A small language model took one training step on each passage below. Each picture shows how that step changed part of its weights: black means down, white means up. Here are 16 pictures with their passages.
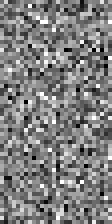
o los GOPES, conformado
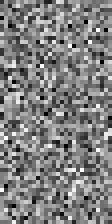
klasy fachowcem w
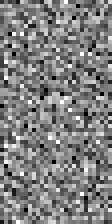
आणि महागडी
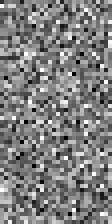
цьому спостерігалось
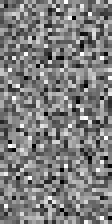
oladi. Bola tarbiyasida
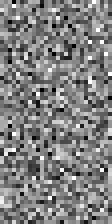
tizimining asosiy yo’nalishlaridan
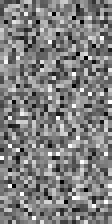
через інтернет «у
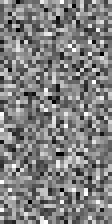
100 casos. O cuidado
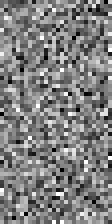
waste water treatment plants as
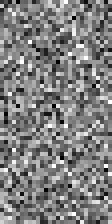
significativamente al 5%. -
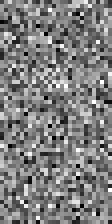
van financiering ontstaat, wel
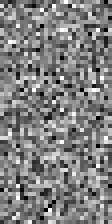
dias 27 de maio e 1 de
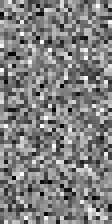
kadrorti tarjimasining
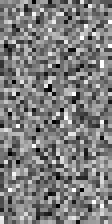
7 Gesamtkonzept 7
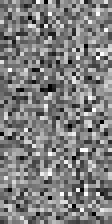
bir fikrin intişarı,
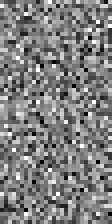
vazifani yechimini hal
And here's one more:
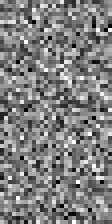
xizmatlar boshqa huquqlar)
